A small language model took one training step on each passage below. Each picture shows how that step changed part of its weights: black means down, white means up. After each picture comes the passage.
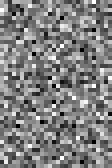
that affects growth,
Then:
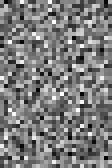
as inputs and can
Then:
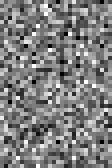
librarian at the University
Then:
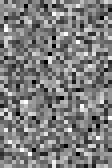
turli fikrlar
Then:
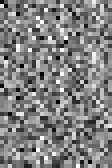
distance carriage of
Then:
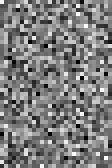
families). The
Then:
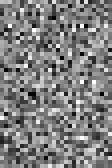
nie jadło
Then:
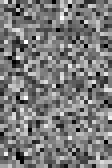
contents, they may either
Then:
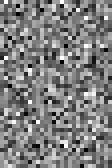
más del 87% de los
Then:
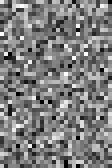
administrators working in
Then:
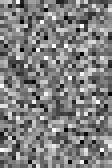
stakeholders are:
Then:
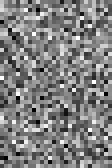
environment. In response to these
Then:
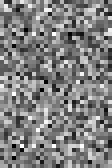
and technical practices are
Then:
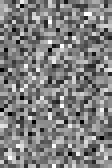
2001) considered again
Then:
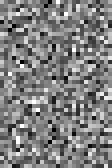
capital for corporate
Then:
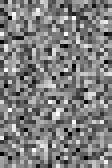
o Estado Novo
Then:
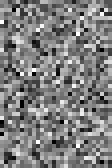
been pointed out by
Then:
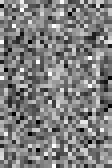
salah satu
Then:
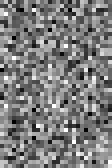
yüksek olan
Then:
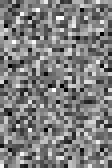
mudança significativa em
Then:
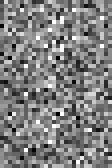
judgment based on
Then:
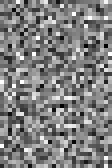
permite conectar con su
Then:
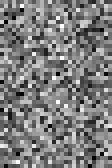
authors commented and
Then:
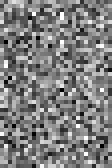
fatty acids
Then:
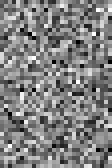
actividad física,
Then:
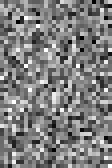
other in general appearance
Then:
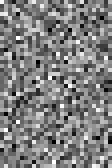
- [8] Moravec
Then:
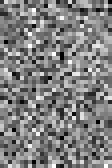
Data Matrix,
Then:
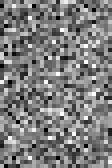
a la cama. -
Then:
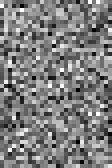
as rotational speed,
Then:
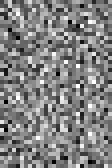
last 10 years,
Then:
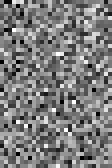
will be required to
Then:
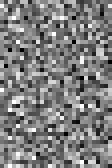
several unique
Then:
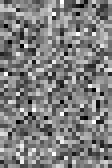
CRP levels in type
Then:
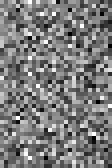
30. Singh G,
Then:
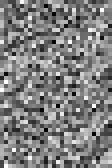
nada, nada mesmo
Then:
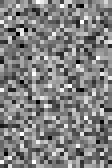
при лучевой
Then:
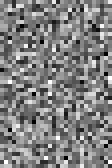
en interprétation que des
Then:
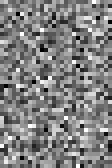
vectores de la
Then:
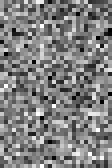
Storia Economica
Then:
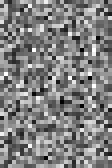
the most effective organizational
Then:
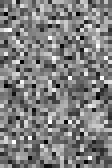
agreed that they were brand
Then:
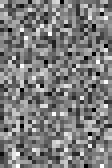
relative to urban
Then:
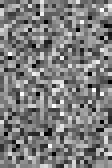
das parturientes também
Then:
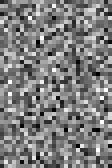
C , V and α are
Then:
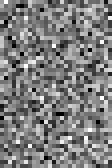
[29]. The contracting
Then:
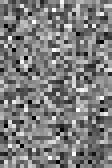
роль в росте
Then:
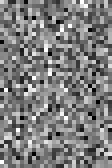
whose mission is to support
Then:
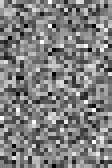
bore 100mm in which
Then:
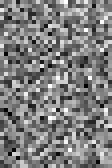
education, thus improving
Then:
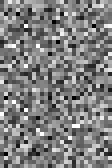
и секреции
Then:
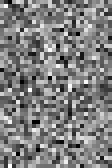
services; and trainings and
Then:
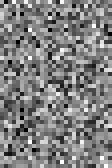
- ❖ to train
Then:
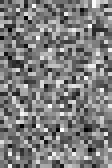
realizadas por meio de
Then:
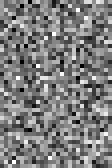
1. Analysis and
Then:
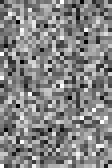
to VarFromPDB
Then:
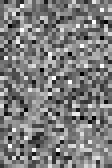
with Muslim doctors
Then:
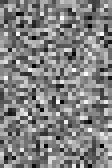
a estudantes por meio
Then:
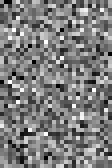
myocardial markers,
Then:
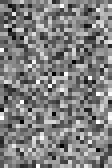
activity), soil physical
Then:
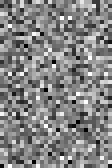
embryos. In the
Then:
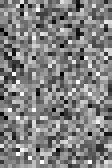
which we can cite:
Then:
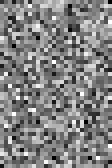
India. - Ministry
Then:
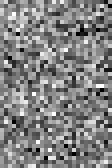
manutenção e a
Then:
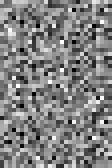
a regeneração das
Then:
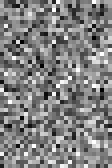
slip velocity from
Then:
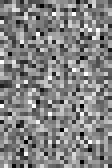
una serie de sentidos
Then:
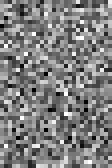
travel time due to their
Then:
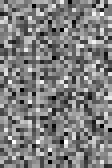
International Association for the
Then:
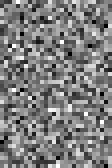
would be natural to
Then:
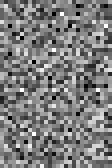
SATISFACTION OF
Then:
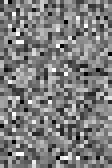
de la página web
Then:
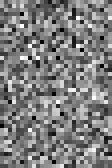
Nama Jenis
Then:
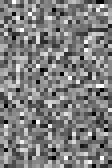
manner to make her
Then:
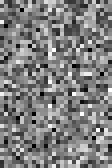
this paper is based is
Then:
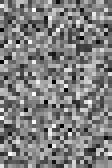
(OCR) using
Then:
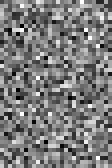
could be used as weighting
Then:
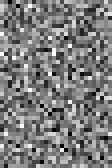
because they are primarily
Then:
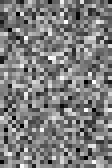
component. 3.
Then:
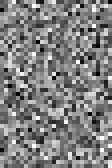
sjelljen e
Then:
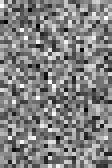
e a Lei Complementar
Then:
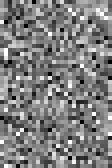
shows that the majority
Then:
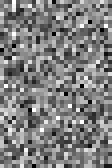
housing. 2.
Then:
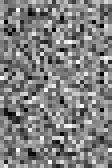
perinatal outcome were
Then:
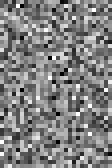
the cost of the demand for
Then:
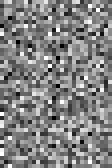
with the four corner
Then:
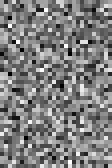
List and more effective
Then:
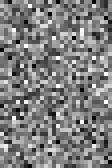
of new ones. The
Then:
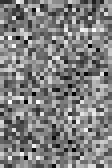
entanto, os resultados
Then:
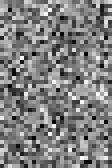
submit that one such strategy
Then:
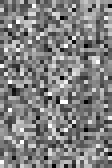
porque el veto y la
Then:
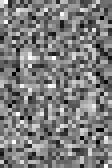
ish yuritish
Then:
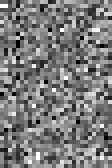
Products. - ✓
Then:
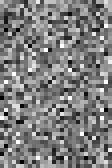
les sept "Lois
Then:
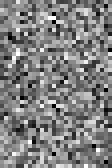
konsumen dalam
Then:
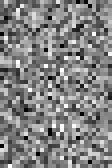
of the treated cotton
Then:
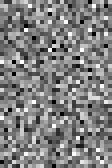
of best practices and
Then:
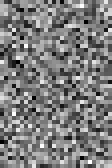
value of CC which better
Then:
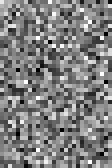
degree centrality of
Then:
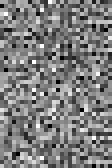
inglês. Foram
